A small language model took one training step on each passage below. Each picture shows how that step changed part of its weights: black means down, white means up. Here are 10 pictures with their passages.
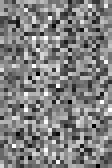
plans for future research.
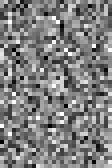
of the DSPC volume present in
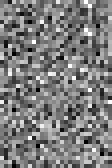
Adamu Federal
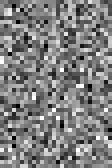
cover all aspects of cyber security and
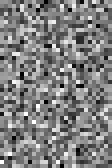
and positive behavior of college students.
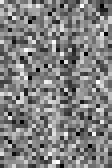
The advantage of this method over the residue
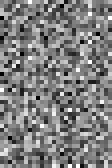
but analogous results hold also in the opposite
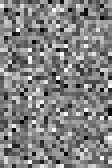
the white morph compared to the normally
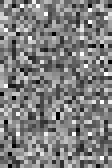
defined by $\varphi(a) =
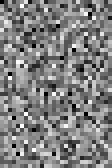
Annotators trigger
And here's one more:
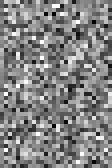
US. Usage:
